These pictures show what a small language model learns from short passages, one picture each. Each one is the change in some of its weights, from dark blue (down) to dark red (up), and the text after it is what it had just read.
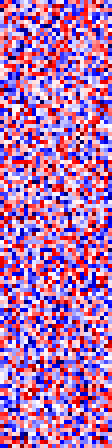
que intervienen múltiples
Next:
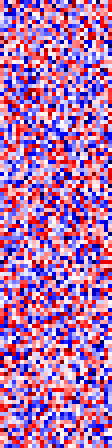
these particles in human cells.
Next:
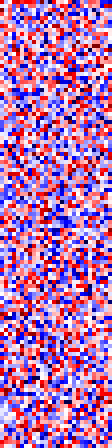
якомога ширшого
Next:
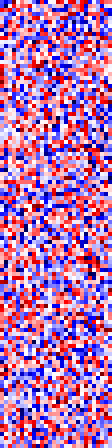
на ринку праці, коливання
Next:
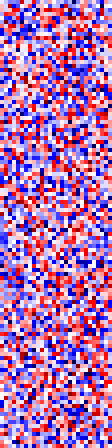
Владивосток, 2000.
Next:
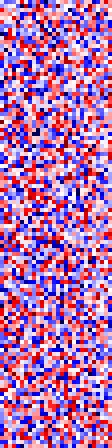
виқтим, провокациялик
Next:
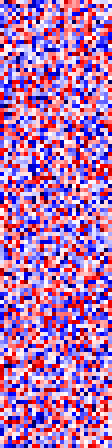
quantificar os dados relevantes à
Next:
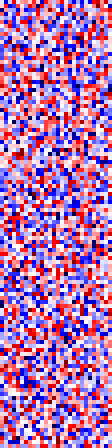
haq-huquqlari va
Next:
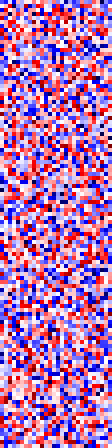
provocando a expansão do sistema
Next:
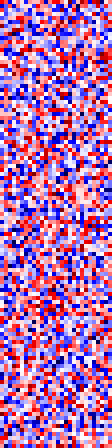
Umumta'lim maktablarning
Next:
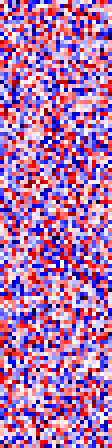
caso extraño, ya que el oeste
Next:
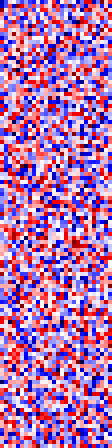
слова: музыкальные
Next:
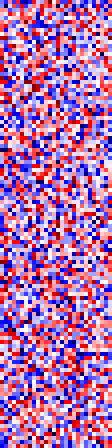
el Estado (en sus distintas
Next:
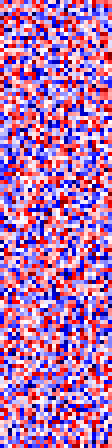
objetificação é constatar que
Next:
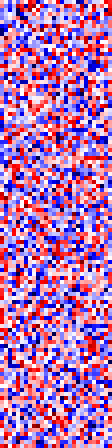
reflexividade. Citamos ainda o
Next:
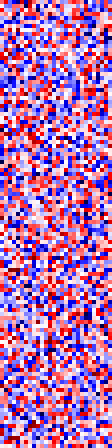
por primera vez en nuevas
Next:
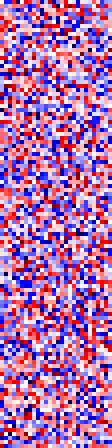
«tehnus» soʻzidan
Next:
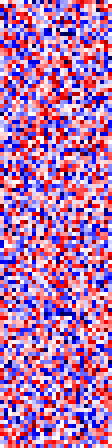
realizadas 122 histerectomias,
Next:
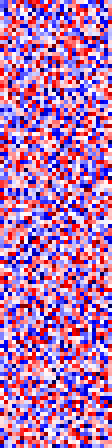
tekan beton," *Jurnal
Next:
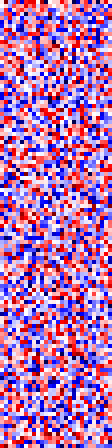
topa boshlagan mas'um
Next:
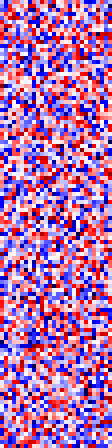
ograniczała się tylko
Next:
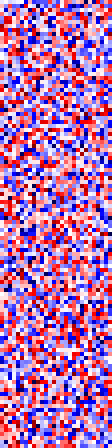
makine öğreniminin
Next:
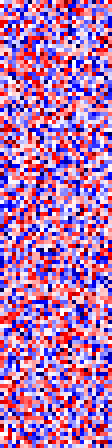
văn bản,
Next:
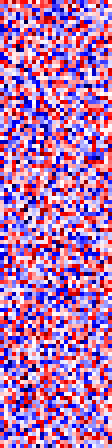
традиционной живописи
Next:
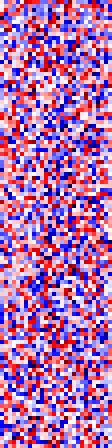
education, technology, method,
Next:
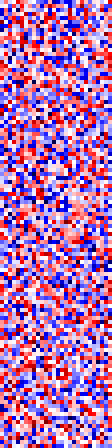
estos nuevos segmentos de mercado
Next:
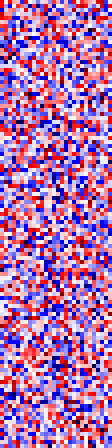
самодисциплина и
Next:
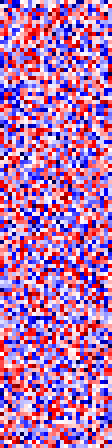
va hurmatidan bahramand
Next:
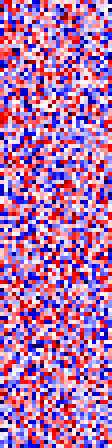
dicha construcción u objeto, las
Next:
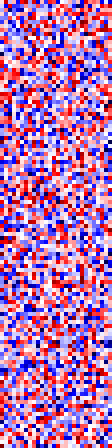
радар, інструкції,
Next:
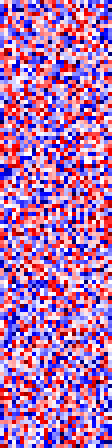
Qosimov B. O'zbekiston
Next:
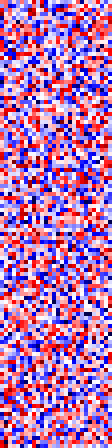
recursos tecnológicos, como se ha
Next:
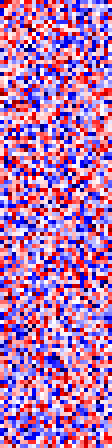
holat faol lug‘at
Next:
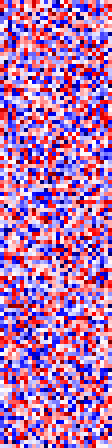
patients with COVID-19.
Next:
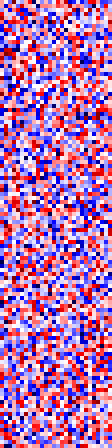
sinov urinishlari berildi.
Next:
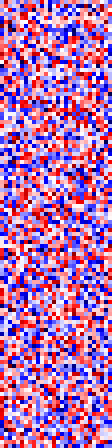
Las fincas evaluadas se
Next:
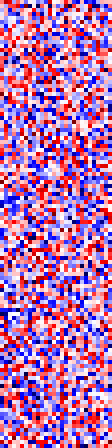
shoir ham oddiy xalq
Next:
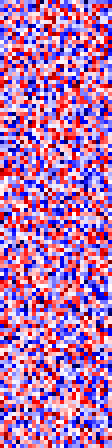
(Koreya) Polonnikov
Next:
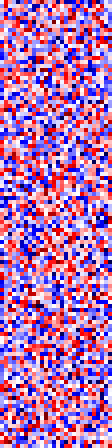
materiału odłowionego w
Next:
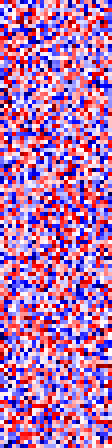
como norma especial (preminente) de
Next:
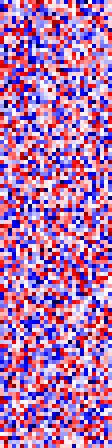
van zijn voornaamste
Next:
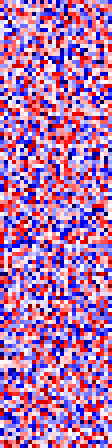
also fosters their professional
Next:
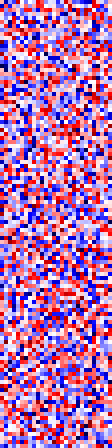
сих пор не понял бы
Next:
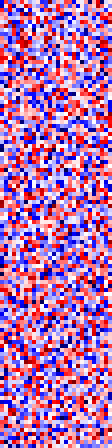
nuqtai-nazaridan olib
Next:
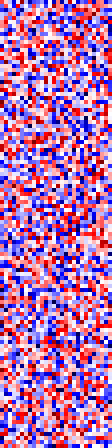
etishga, iste'molchilar
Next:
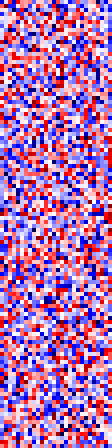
унинг протоколларида
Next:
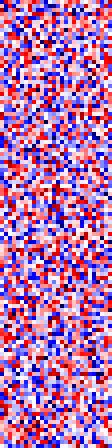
and systematic review has been
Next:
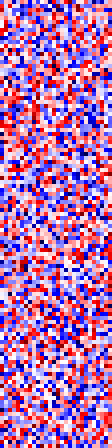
îi reflecta corpul slab,
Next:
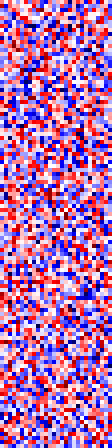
part, la psychologie de
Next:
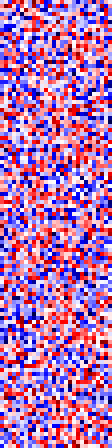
10 лет, более 10 лет.
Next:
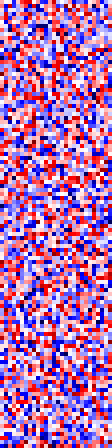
fan va ta'limga oid
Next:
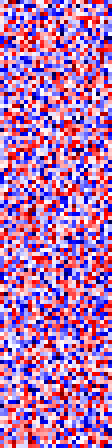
“inofensivos”, pero
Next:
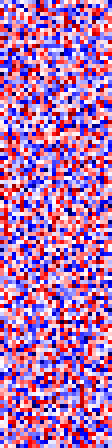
monte la tête. »
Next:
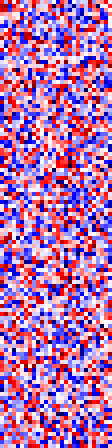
Ko'p qatlamli
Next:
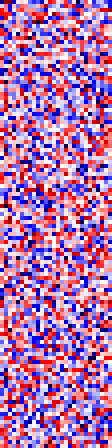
do Primeiro Templo ou
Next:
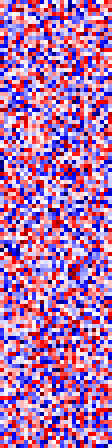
Ta'lim islohotlari
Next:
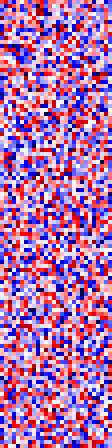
en el rol estatal y, como
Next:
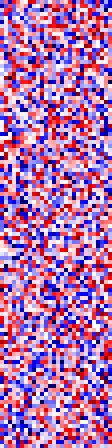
tetapi juga sebagai
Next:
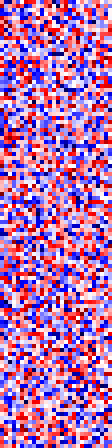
Mathematics Education
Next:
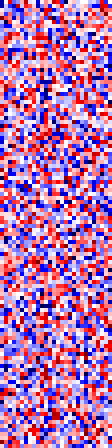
неправомерное применение
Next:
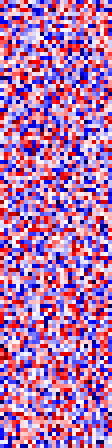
que Portugal e Espanha
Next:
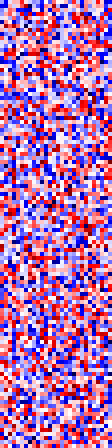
chog`ida. Pedagogika va
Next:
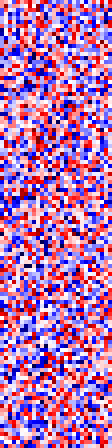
hal qilishni milliy hokimiyatlar
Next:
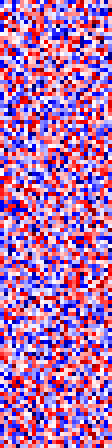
obstructiva en 10 días con
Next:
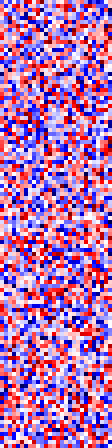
ishlar va innovatsiyalar bo'yicha
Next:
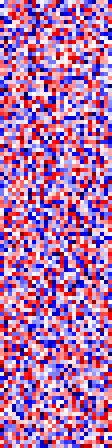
del hombre y la mujer
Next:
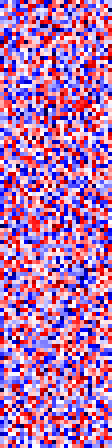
спеціальністю Для
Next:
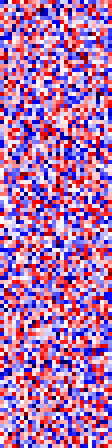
“Зиж”нинг муаллифи
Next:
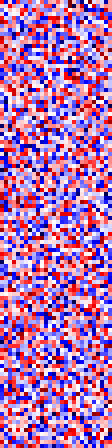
визначення ступеня
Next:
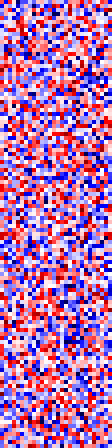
0,70. Ce qui amène
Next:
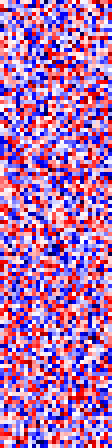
Escara Curativos, Laser
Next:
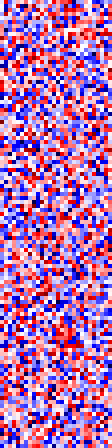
íntegra como mostra a
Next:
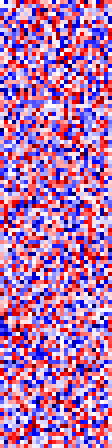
realizadas, foi posta à luz do
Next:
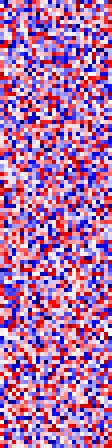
a partir de estudios controlados frente al
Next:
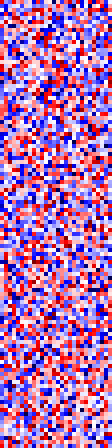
turismo sustentável é a solução.
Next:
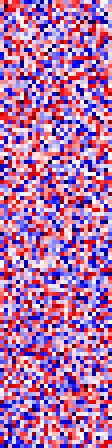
um Garner que se contorce
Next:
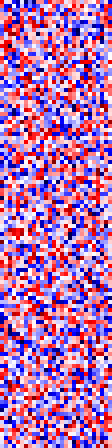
Problemas de Aprendizagem,
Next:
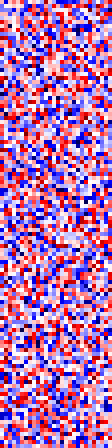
IN PSYCHOLOGICAL
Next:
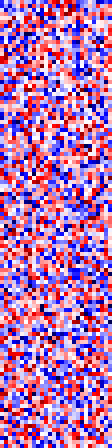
hogy ők maguk
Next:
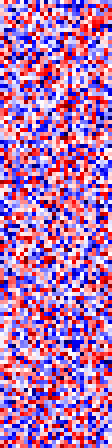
nomi ostida qanchadan
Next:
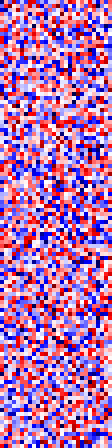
ёрдамида таълим
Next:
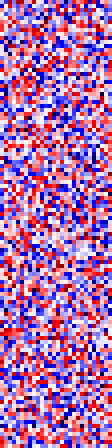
leurs connaissances
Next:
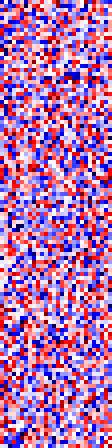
à suivre, les ressources
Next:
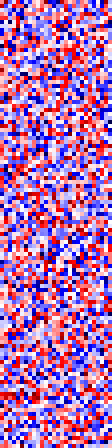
bo‘lishi mumkin. Natijalar
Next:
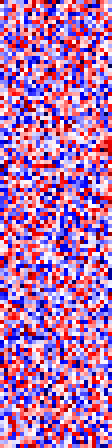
токсичні органічні
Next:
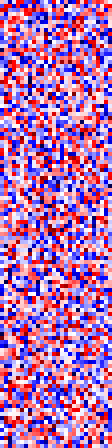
innovación de impacto - Aumento en un
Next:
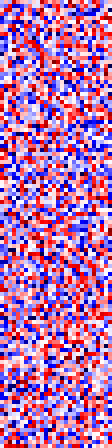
4 Resultados e Discussão O
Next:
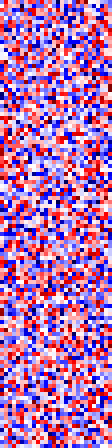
convierte en una excelente
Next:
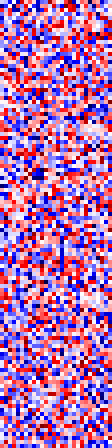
o'zgartirish nutqning
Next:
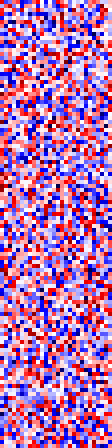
делегованих повноважень
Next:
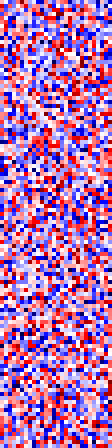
Құлантауда және де
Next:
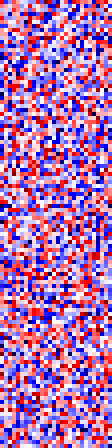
desenvolvimento da formação envolveu 45
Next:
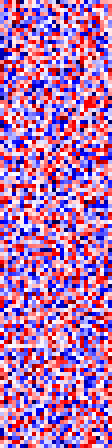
que são bem alimentadas. As pessoas
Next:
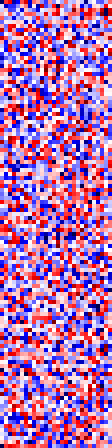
MELKE, Szymon
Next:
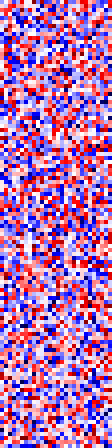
oid materiallarning darsliklarda
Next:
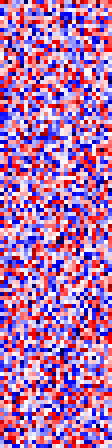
може бути передбачено
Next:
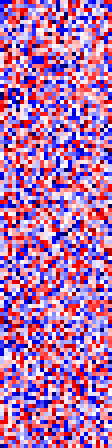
onwaarschijnlijk, dat
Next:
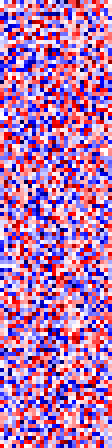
of the digital transformation process is necessary.
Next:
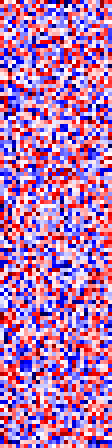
sezilib turdi. Ayni
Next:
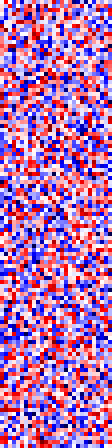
в соответствии с которым
